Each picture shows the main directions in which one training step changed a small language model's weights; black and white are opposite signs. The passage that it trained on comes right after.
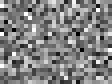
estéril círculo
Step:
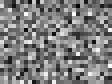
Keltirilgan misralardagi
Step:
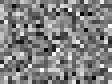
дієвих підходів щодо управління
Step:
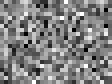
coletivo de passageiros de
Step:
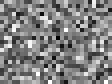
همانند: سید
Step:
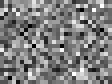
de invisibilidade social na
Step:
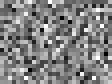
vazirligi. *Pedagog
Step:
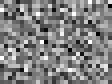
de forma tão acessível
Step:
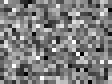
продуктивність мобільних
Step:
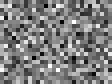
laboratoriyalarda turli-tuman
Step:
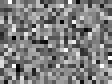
morriña gallegos.
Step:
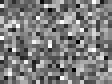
recente e requer não apenas a
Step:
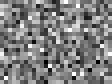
ve kardeşi hâlen
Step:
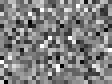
the city of Tashkent,
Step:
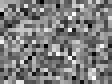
ваколати ордер билан
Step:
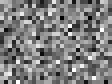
bir qatorda ular xavfsiz
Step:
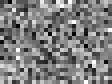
kosondin kelar.
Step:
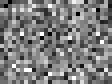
hors échelon
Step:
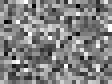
yoqtirgan kitoblarni
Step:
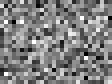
de institucionalização eventual da
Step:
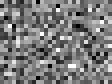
uma fonte de vácuo
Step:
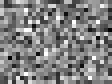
ст. було послуговування
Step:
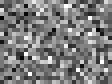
vokal texnikasi. –
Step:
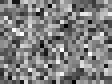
sonli va aniq konturlangan
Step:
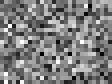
asosan uning sarlavhasida aks
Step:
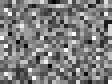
trebuiau să livreze
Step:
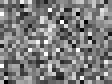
of Information and Communication
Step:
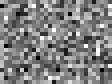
2009 tentang Perlindungan
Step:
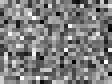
тарқалган [6].
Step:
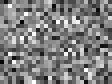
directa sa supraveghere
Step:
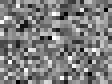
Salud Publica y
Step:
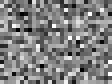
настроения народа
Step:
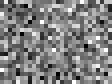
Perspectives on Medical Education.
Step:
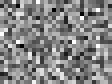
в умовах економічної нестабільності
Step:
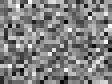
(столярный стол
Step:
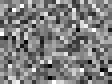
osoyish agar yetmas,
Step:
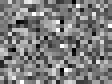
es importante para los docentes, porque
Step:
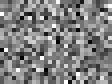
Eling M. What do we
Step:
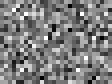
– T.: O'zbekiston
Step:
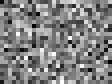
sotib olish nimaga kerak?
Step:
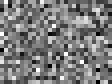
имеет над вами власть
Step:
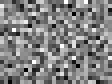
в туристическом
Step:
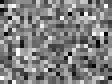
uzaytirish) kabi uncha xalq
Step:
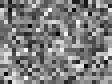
technologies in modern sciences*,
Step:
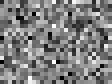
misma. La preservación del medio
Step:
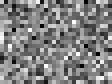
ни ташкил қилади.
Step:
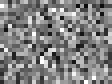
o‘zaro ma’no va
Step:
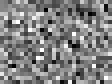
du tournesol depuis une
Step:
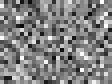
senet tenkidleri açısından
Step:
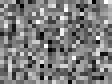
140 Conselhos Gestores
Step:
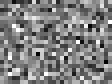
зниження їхньої
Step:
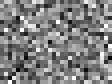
así su engranaje con los
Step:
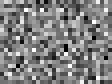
pescado, e, através da
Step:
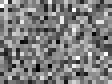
od lokalnej populacji,
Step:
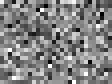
va astronom olimlar:
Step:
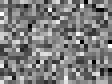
Social Science Research. – 2022. –
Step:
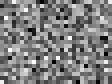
libera está en constante movimiento
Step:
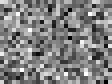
з позицій трофічних
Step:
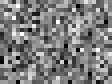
профессори Грег
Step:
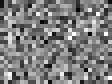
hier aber wird klar, worin das
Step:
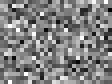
at pagpapayaman
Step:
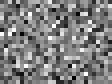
vaqt saqlanishini hisobga olish
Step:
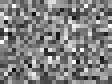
investitsiya va regulyativ
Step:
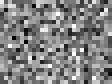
their Logical Operations and
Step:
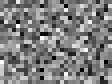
Kaneda, W.R.
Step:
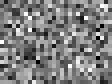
Multikolinearitas C
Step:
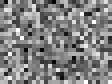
yetarlicha malakaga ega
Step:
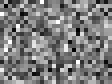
Formicidae) w
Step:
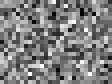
zabranjenog krika
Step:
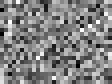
Orgânicas possuam
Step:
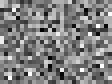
которых невозможно
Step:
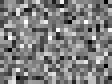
gefraudeerd werd
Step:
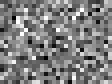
знаменувався цілим
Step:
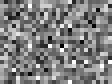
va o'qituvchi bir vaqtning
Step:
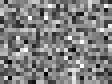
детей проводили по методу
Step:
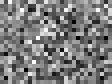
cuenta sus resultados y conclusiones,
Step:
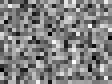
крыс 12-ти
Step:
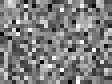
febrero de 2004 en la
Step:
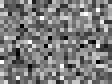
that it starts from various
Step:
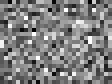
de rodilla, ya que las
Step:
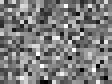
личности безопасного
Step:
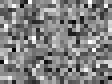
yaqin ilmiy nashrlar,
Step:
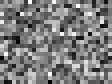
the early Middle
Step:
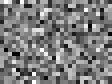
Kullanım alanı:
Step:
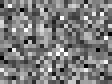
O‘zbek ilmiy uslubi rivojlanishi
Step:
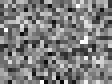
oil importing country,
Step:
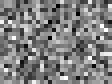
revisão de reabilitação por meio
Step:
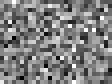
la copil Stimată
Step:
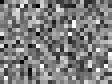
glinozemli sement
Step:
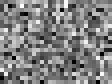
soliq salohiyatiga ega
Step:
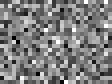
al quehacer propio de los
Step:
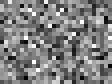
ківшових проб.
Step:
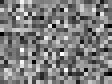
не приписывая
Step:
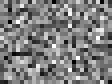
shariat islomiy
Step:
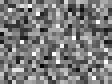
Семянко та О.
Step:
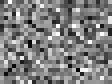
gebruikelijken vorm
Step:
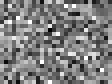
намоён бўлади.
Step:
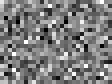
train de faire, ni dire ce
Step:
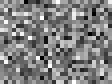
effektiv ma'nosi orqali
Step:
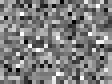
biridir. Ular ikki yoki
